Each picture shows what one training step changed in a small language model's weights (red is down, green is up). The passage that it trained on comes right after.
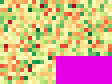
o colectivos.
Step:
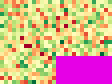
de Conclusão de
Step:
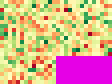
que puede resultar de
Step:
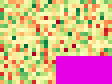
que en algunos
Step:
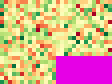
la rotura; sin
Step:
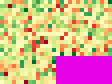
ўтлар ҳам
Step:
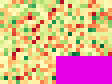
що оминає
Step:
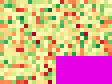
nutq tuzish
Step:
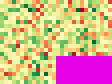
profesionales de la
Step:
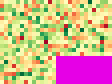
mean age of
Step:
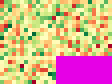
a lo interno de la
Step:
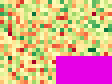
alcancem as
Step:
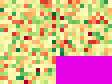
com até 20 m de
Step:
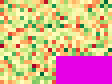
Si precisa che
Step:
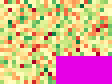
domínio da
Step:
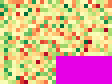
y los pactos
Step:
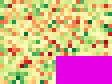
биологических наук
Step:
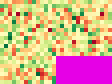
qarori. 2.
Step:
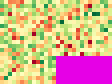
se relacionavam
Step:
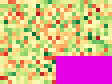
mi legyen
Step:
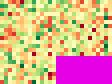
específicos de la
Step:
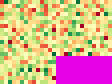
nos métodos
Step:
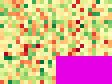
de dégradation
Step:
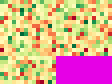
келиш ва
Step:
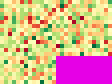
лише приватних
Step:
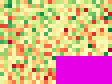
a purpose in
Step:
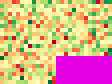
influence the personal
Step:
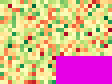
закона, без
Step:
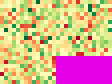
den Fachämtern
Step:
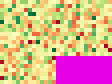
șunt; 1
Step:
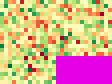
estudos em alimentos
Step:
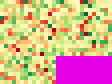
от бытия с
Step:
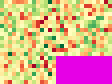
le fait que les
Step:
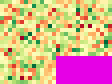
угроз и
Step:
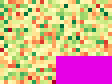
y verificarlas
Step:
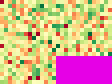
parturientes, que
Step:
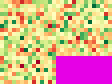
já neste
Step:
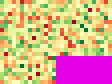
um instrumento da
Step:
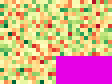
música para
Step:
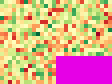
от участия в
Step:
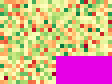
de interpretare a
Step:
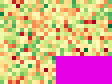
para a Educação, a
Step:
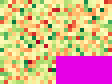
калькирование и
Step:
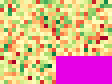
This article
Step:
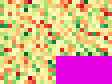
dan kontekstual
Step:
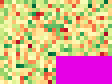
que han intentado
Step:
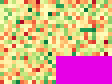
efectos principales.
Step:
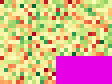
per un superamento
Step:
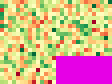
acuerdo y en
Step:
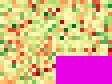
paper is to
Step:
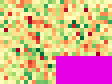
menjadi tidak
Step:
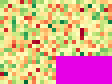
олган ҳолда
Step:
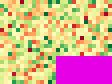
that need to be
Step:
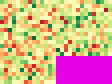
не должно
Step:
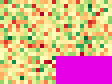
der Meijden:
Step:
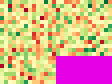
que permiten
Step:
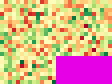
contacts with
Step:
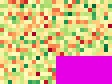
é responsável
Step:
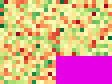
la proporción de la
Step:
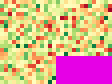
meva bilan birinchi
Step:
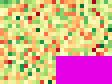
de Travestis
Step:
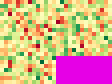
faoliyatga xos
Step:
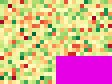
блоке. В
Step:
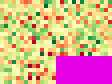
IWAN D.,
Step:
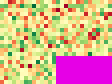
évaluations 70
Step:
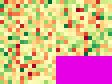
scolaires en
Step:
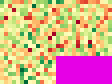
чије л га
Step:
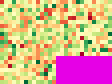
durumun onların
